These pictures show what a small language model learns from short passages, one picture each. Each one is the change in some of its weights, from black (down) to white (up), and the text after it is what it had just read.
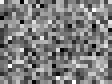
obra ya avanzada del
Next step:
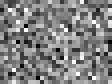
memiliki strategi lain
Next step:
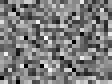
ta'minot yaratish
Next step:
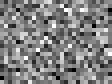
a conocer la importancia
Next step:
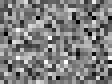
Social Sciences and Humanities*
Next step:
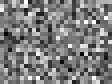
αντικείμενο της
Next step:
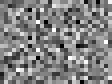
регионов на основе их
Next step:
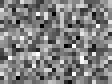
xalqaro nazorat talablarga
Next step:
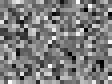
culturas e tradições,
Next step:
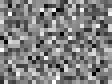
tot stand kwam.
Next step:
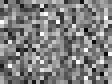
humedad relativa entre
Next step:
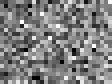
статті полягає
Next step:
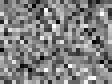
Kengashlarining ta’lim
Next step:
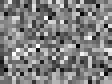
würde, oder eben mit
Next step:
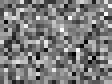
Larrarte JP,
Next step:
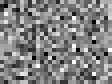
про удосконалення
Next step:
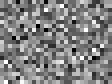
va tadqiqotlarni sinovdan
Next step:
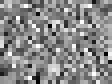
и нитрона. В
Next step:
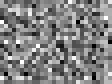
одно назначение при
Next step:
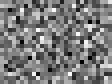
que ve las gestiones con
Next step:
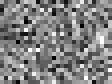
la perte Marinette
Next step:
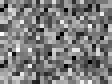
«Shall I speak for
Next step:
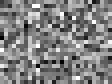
narre um evento ou,
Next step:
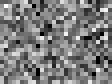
nurlarining yer yuzasiga tushishi
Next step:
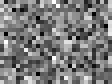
the methodology of teaching the
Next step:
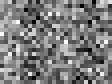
(masalan, bola umumiy
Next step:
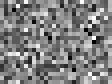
Heart Disease and
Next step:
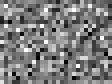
namoyon bo'ladi.
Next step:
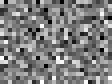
Kong Y, et al.
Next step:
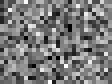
que los datos que muestran
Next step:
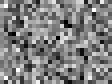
pousar o lado do
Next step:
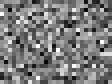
bo‘lib turgan.
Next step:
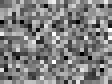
Governo Graduação
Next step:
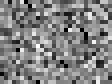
e uso de tecnologias digitais
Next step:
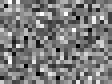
olgan holda yetkazib
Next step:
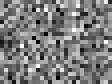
sectores el teletrabajo
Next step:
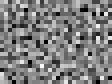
outros e não é preciso seguir
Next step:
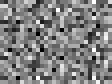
va boshqa ijodiy materiallar
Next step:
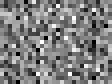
та криміналістично
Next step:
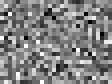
ana bölümden
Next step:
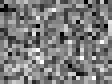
approaches reflected in the
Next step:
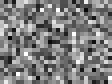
à ceux établis dans
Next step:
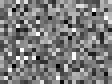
разделить с ней
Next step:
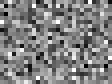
(дата обращения
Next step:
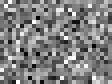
une dose de 400
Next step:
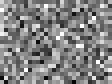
on mineralogical
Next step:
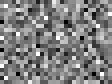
moliyaviy xizmatlarga
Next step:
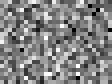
istedodiga qo'sh
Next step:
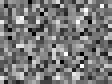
mass communication (Rev.
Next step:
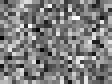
De cette façon le
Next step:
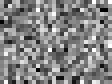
îl reprezintă
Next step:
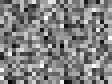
experiência poética de
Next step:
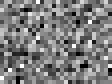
Ensino e como o professor da
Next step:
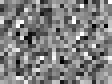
річці Турія
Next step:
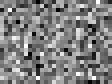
dástandı oqıw
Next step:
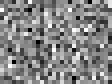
пародонтиту у
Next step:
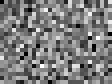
cidade com os olhos postos
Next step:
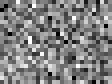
міжнародних угод,
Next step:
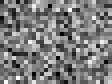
O processo se implica diretamente
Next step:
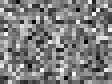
asrning 30-yillaridan
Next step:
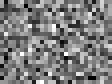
J., Rosenthal,
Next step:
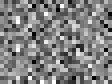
"top official" and
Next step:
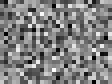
el territorio / Progress and
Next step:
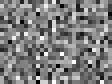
отрасли с целью развития
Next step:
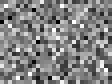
Педагогические условия
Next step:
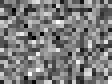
sem comprometer o orçamento
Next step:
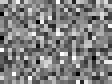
y Misiones con un
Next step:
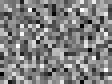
da la opción de que mi
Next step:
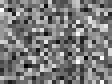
desmazelo e que
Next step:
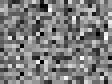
eintragen oder sich schon
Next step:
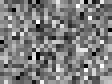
almaktadır. Yapılan
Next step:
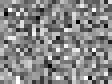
необходима и на первой
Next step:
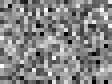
tersebut perusahaan dapat
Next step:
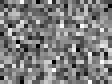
в 4,8% случаях
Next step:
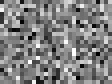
годы в Узбекистане были
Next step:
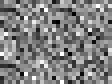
exhibiting a
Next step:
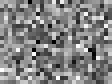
Морозова, В.
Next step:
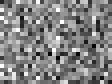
відео, аудіо
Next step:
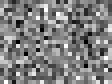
yutuqlarini egallash
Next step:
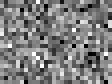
different to the so-called
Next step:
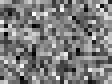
Sociales Distrito Federal,
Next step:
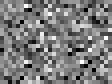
технологияни татбиқ
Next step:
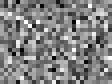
do uso da Inteligência
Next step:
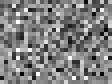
особине спектра.
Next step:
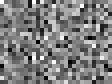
гибкость метода,
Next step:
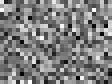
ni transparencia en los
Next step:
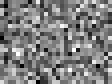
role of the family
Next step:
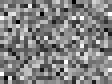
tiklanadigan gruntni
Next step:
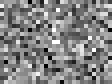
кадрового ресурсу.
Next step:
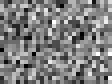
seu reconhecimento pela especialidade da
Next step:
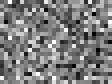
clienți. În plus,
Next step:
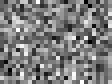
great impact in his
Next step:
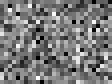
bir basshı sol
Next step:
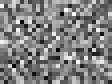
первую очередь
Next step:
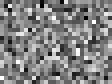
l'environnement de
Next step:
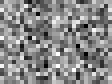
Южной Кореи
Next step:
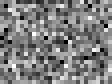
of Public Health*,
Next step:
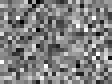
qadri uchun" tamoyili
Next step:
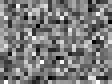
Tadqiqot mavzusining
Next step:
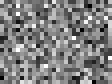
social and pedagogical worldview,
